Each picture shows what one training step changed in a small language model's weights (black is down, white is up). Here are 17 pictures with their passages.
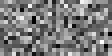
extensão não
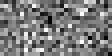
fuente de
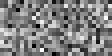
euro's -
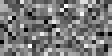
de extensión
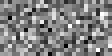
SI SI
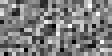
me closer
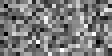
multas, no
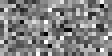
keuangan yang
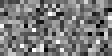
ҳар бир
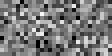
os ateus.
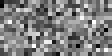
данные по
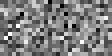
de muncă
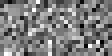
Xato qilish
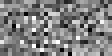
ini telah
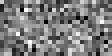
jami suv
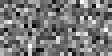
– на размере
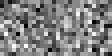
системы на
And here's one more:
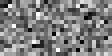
autores. Na
